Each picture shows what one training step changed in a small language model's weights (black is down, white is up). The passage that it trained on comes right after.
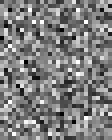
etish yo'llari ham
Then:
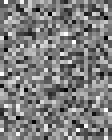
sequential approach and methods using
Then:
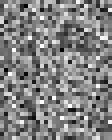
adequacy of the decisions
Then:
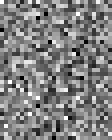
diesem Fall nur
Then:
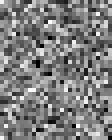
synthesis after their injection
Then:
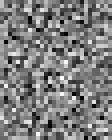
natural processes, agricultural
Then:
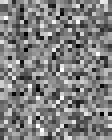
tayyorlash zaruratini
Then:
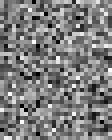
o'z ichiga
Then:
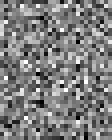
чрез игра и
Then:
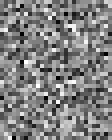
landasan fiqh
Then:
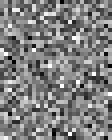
hyperbolic secant
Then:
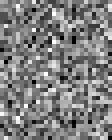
in monolithic
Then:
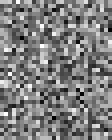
бути знайдена
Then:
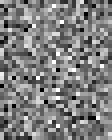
10 Ω Output
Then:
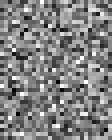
THE DEFINITION OF
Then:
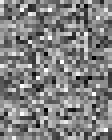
educate students of the
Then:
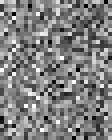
в средата на
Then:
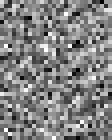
include them in data analysis
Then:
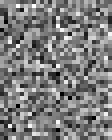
raíz de lo
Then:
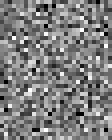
gently removed from their
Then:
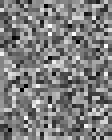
without substantial change.
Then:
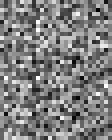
of the data, the processes
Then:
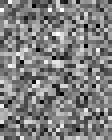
inson ulug'lar bilan
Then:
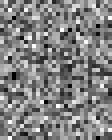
Table 1: Shows
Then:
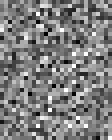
России и социальная база
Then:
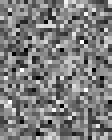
dashtning insonlardek
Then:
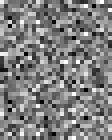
основывается на
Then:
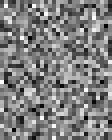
trajetória artística
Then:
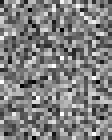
Catholic Theology
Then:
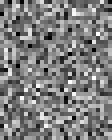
inter onset interval,
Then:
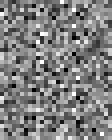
многое другое
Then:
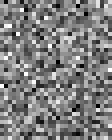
darajasi. Dunyo
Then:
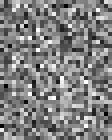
the present finding of
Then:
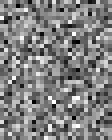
relevant for arid and
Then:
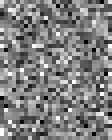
bien es cierto no
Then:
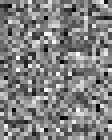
general patterns need to be
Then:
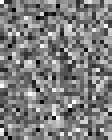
fabricants sous
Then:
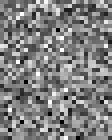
diría que el problema
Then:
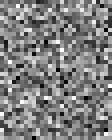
la complejidad de
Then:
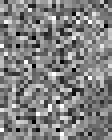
neutral pH, and
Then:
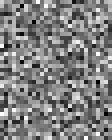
sample and the thermal
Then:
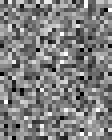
також гравців
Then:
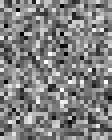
clear seasonal pattern that
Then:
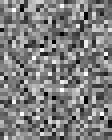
this parameter represents the
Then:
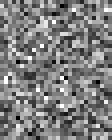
frequencies, the position of
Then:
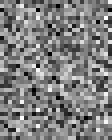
tener una producción
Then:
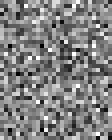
-th UE, after
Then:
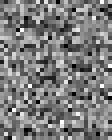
salud deben abordar
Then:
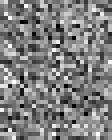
tabiiy usullari,
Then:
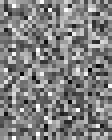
to all the professionals who
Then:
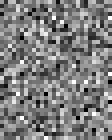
шу кун учун
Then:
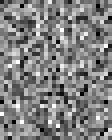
secara langsung. Analisis
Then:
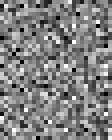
della *Carta di
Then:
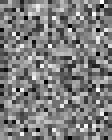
more than 250 words
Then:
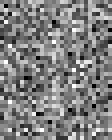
is a powerful educational method
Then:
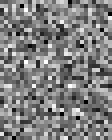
not, the **Tara
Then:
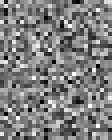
they recorded the lowest reported
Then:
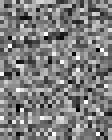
can find an available and
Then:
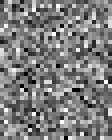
executados em seu
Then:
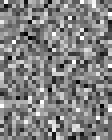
for optogenetics with
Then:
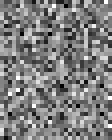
samen te stellen,
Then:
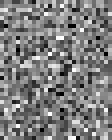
with an excess of
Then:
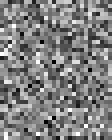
bilan bog'langan.
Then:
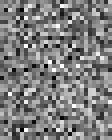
Netherlands Arable
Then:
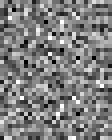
do tempo. ()
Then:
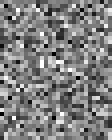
had already undergone
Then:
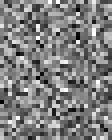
final judge whether any function
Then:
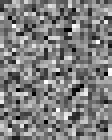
McLusky and
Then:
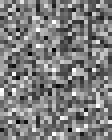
independent membership function called as
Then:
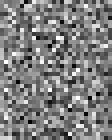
existing curriculum after its
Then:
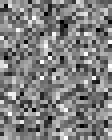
es, die Kinder in
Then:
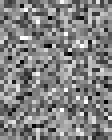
send their Financial
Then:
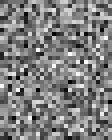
fully explored.
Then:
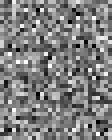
to the sanitary and
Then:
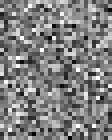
grain size and the
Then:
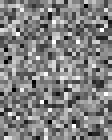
in absolute order.
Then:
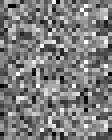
alegando que elas
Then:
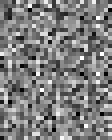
первой половине
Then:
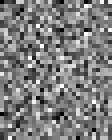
rivojlantirish maqsadida malaka
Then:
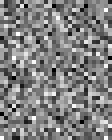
*A disturbance
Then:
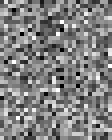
membicarakan banyak
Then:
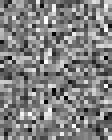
no equivalent form in another
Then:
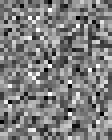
of any one weed species
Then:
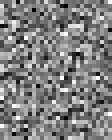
individual level—Peng et
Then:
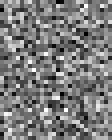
Agravo em
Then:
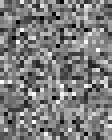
texnologiyalari sohasiga
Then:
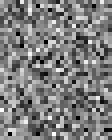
aylantirish hamda xizmatlar
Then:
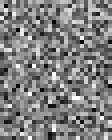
is suitable for training
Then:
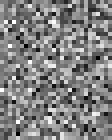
2000 // [Электронный
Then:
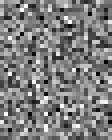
candidate of Physical
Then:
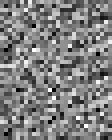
data collection is based on
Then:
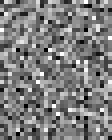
samaradorligi (Z)
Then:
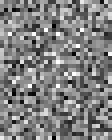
footprint refers to
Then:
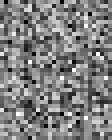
global scale. Figure 9
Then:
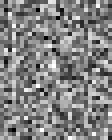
in whose name the
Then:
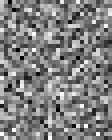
language as a special format
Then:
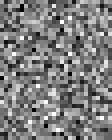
in itching, with
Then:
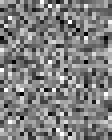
di manipolazione più
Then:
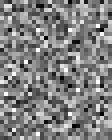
of about advertising
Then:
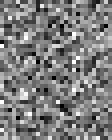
pH, sólidos
